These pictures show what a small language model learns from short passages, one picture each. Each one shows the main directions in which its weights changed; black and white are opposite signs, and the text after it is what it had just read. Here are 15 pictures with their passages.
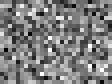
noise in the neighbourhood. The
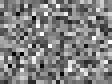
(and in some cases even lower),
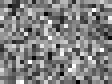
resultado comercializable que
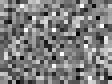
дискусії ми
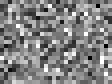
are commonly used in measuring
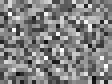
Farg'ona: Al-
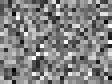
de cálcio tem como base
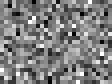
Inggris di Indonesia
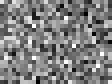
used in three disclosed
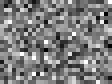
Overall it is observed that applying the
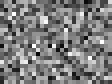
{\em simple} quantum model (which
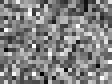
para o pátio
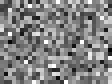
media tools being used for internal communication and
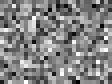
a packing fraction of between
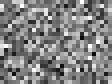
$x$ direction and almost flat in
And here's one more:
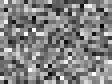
= \begin{pmatrix}
